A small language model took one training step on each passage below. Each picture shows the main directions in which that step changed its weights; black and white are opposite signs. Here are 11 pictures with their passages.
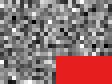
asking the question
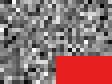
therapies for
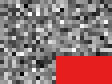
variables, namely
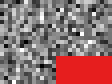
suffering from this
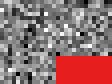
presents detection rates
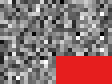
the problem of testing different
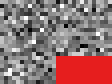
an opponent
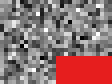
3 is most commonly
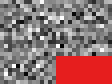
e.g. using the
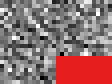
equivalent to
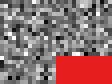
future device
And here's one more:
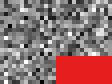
one has to prepend
